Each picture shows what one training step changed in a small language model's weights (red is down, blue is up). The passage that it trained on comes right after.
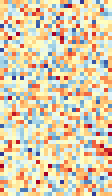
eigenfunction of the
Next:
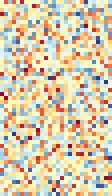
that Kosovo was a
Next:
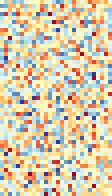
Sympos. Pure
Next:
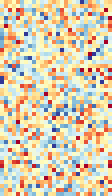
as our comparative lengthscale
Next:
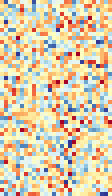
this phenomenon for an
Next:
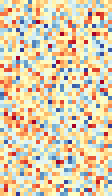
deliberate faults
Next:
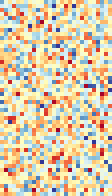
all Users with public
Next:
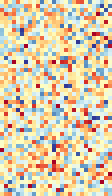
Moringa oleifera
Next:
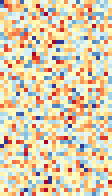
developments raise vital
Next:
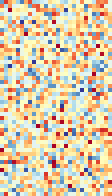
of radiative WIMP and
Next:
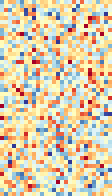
follows: $$\text{find }
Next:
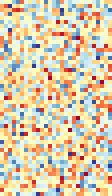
to be an efficient algorithm for
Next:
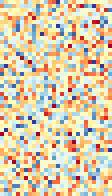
4.3 The companies seen
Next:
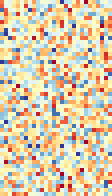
$n$-vector obtained from
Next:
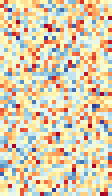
not undertaken, it was
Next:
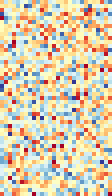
nor dissatisfied
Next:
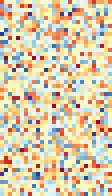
selected as a case study to
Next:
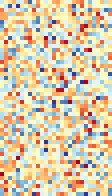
models, one replace R_s
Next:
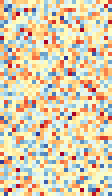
initialize the network with prior
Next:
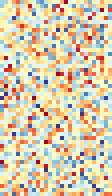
different growth conditions. By
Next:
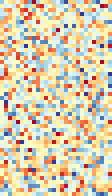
wishes to express his
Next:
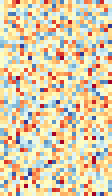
with mixed land use is
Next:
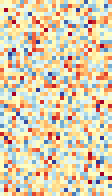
we adopted a narrative
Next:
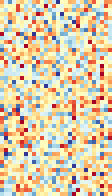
the horizon. This allows
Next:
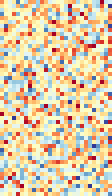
M. Plus. Linear systems
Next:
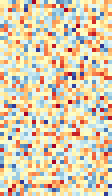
chemical potential $\mu$ and
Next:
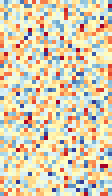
P. S. Pangtey,
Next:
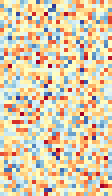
by such isochrones.
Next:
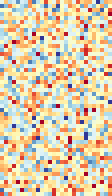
stakeholders. We invite
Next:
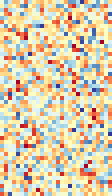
Ruth Lawrence introduced
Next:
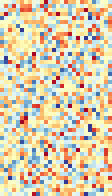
better than single substrate
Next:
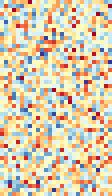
σ_R , and
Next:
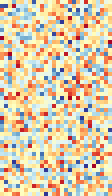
the traveler information can be more
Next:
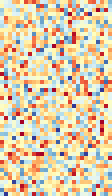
enters the horizon),
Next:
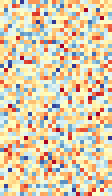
intrinsic manufacturing
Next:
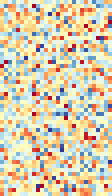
finances and spent its
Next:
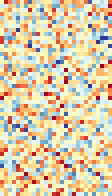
determinant on the left hand side of
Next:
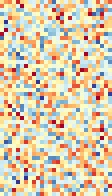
outcome that warranted
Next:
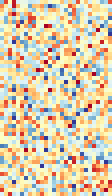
the FSR, and the corresponding
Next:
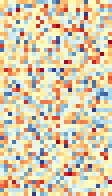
of the thermal gas of
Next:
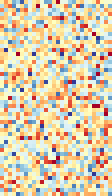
geometry $(X,G)$,
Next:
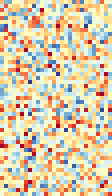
classical dendrites in the
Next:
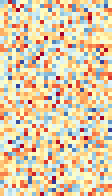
history, and knowledge about
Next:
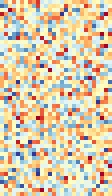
either approaches fairly
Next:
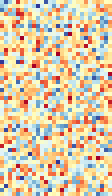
Council aims to have
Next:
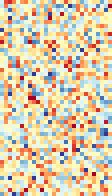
we typically do not get to
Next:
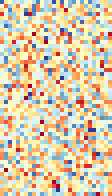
up to 60 min did not
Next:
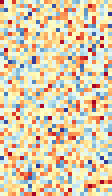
with (ii)~local
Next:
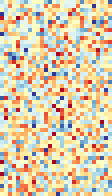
subvectors $x_i$,
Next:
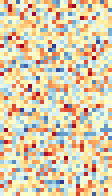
systems with more inputs than
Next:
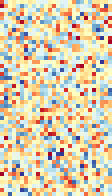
into connected devices and
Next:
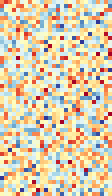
the AGN versus SF
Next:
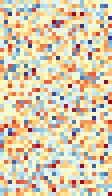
issue by searching information and
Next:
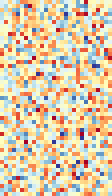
cent carbon and 50 per
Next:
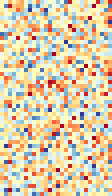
given by \begin{align}
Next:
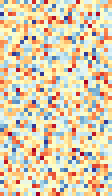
2$ is perpendicular to the
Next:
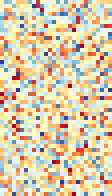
seeming unsure if taking
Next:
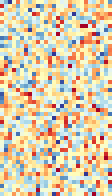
which shifts to smaller wave
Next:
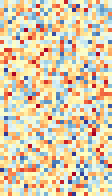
effect of various concentrations
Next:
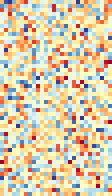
a dynamic adaptive
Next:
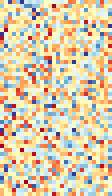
is the probabilistically
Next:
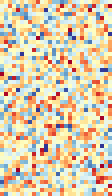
proof of the above proposition: it is
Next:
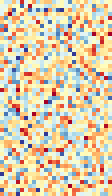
electrical engineering.
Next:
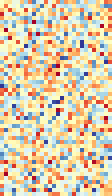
This picture is coherent with
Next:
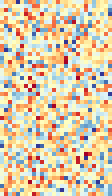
for sufficiently long time to cause
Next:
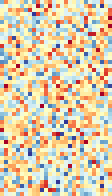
existing methods in overall
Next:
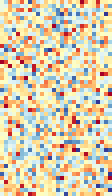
was measured by sending a
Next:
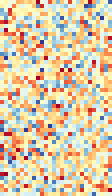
progress and create
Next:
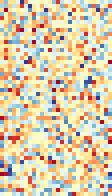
variable $r$ on the banks
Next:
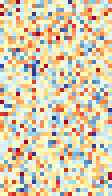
approach beyond relativistic
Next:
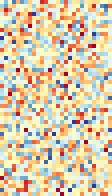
Vosoughi, S.,
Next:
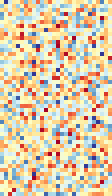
2022: *Added section
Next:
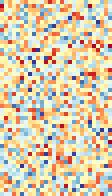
(cellular vs.
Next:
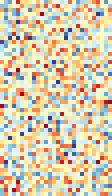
that we will be using for the rest
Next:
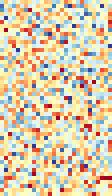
volumetric electrolysis of
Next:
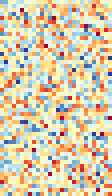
assigned to $F$, which in
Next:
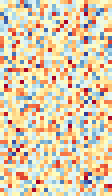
For the above days,
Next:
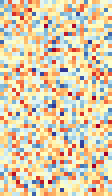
channel used by regular
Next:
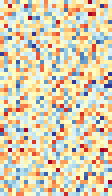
of degree $n_{i}$, the
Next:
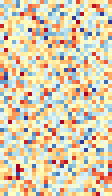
Mean force based computation of
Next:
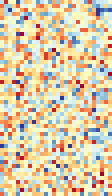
by importance. The aim of this
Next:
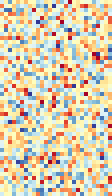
dark matter), induces
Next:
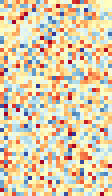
]\\\nonumber &&\equiv
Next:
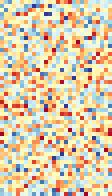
both the inner and outer
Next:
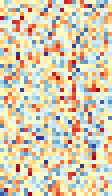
Shoulder Surfing
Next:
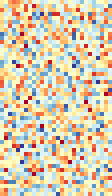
amsthm, amscd,
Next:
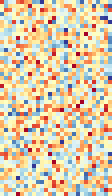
addition, the inclusion of
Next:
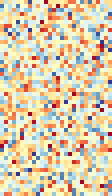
directly (with one mark per data
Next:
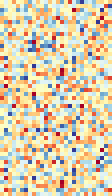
in't Zand et al
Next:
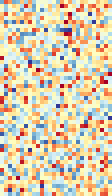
negativity, especially the
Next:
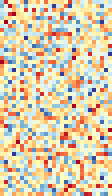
are essentially decoupled
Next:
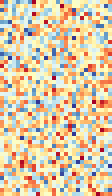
and in particular applies to edge
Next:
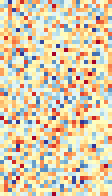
a reference point, given that
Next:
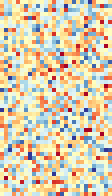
$a_{0}$ which is of
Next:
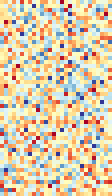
Biochemistry Lipid
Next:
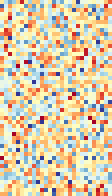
a rate $\rho_E(x)$
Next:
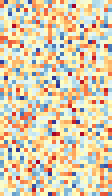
Fortunately, data
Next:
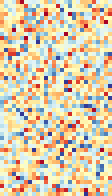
the most frequent subtype
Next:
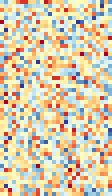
check. This proves part
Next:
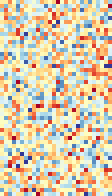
$\kappa$ as a lower bound. This
